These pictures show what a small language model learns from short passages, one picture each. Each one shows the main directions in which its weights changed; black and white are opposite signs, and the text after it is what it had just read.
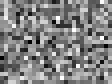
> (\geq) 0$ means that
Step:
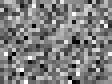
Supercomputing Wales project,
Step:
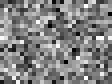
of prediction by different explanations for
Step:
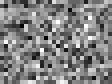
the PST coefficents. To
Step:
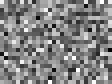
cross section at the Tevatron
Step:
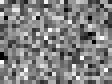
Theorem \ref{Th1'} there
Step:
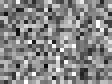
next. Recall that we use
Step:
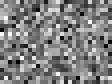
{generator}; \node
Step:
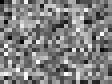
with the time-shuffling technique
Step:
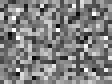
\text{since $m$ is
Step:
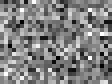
electron and neutrino generations are coupled together
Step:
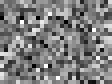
for segmentation. Researchers also
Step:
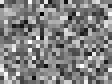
consider the following mapping, which is called
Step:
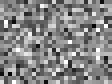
reversible and reproducible; that
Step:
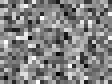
(x)$ tend to unity for $
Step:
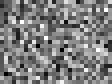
it can be seen that their production is
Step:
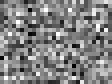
commensurate priors
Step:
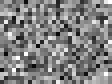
we cannot hope for calculating
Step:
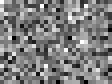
of the instruments for the
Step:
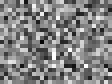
[]) # to be used in next
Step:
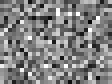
${\mc B}$ is an outer base
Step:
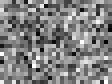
of the fluid in $\Omega'$, the
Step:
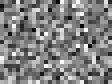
\bibitem{lat99} C.\
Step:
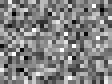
how different flow observables are affected by
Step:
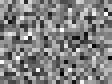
maximum when the densities of the
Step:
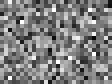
\] Let us show that for each
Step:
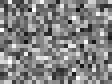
\hline \hline Date &
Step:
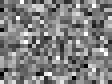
\calF$ given by
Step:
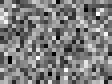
must be specified as part of the data
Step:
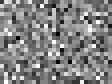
satisfy an exact functional differential equation, the
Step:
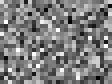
\), with scalar curvature vanishing
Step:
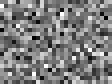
2-surfaces is that such surfaces
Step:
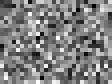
to be neutral to multiple uniform fields.
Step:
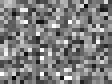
ability to be placed in close
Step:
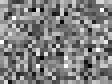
v_{\rm F}$. This function depends
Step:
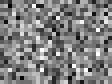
closed optical loop around the current could be
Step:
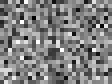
computation shows that for any function
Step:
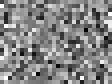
other processes which involve the leptonic
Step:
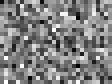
shifting the interaction from passive
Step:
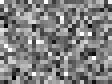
have \begin{eqnarray*}
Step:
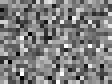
while removing the entire row
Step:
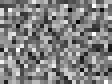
these papers for a detailed study of
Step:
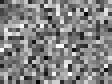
the expansion of the universe is
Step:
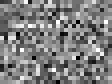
the first jet extension reads $
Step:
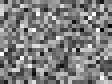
c\rg$ are
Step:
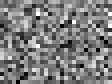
including Marmousi II and
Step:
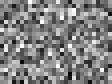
improvement than \toolname over the
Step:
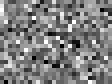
$B$-secant sheaf} is
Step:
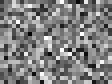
ray intensity from SNR of different
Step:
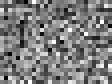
the paper by Kabanov and
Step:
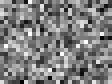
in the visible range and solves
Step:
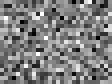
experimental data [55]. Fig.
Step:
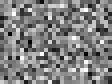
positive codimension. But on these spaces the
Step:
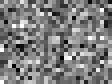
which approach the class sums
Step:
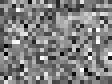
and $m+1\leq
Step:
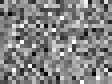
showing the edges, and two
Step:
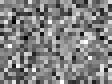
task, demonstrating its effectiveness
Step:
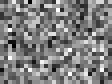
of $\mu_t$ and
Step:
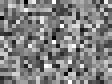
define the probabilities for an individual to go
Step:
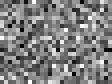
Gamma kernels are rigid. The
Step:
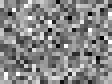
\rm i.e, contains a
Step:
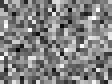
achieved complete station balancing
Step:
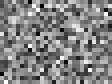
space correlation length, a space-time
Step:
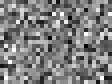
make them too small to account for the
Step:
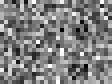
$\gamma$ are identical the wave function
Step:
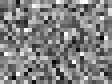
are conditions for a coercive
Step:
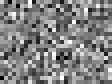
indexed by $W$ and whose
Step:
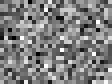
a small parameter. Therefore, I consider
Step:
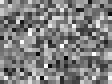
based on this distance. We also show
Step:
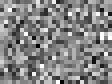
values as can be seen in figure
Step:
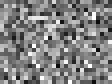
have to satisfy matching conditions. For two
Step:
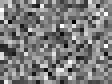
in around a quarter of all
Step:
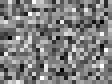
that the system adapts to both broad
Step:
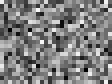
the following \begin{prop} Let
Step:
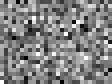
work presents an effort in this
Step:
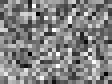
on $\Omega_{j}$ \State
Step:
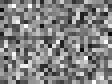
carefully determined distributions of rotation rate of
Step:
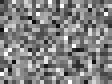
\[ s_j |\langle
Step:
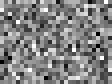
x : n \in \N
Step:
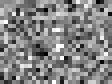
have further that $\weight$ is
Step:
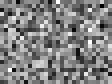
\implies \theta_{10}=
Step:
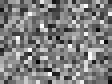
is built on top of these
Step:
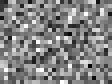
value of effective mass over the ground
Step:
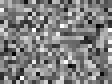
hint upon the relevance of
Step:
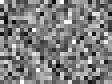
laws: \begin{align}
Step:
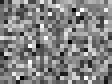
it interchanges the boundary points of
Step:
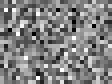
binary white dwarf
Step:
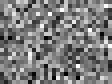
its structure? These questions about finitely presented
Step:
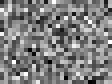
jj}} \end{align}
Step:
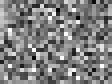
a theory $h$ implies a specific
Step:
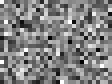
All the other terms appearing in
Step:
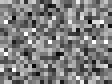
concentration gradient with the ambient
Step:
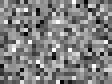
prior knowledge, in particular if both
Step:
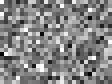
in \cite{B1}, which
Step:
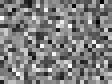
= 1-n$. We will use
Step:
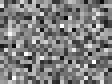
where $\mathcal F$ is the exact
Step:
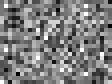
of definition. We refer to the survey
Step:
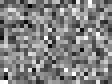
the W state). Via Eq.
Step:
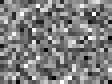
Q(E, E \wedge
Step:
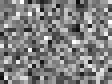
Leibniz algebra,
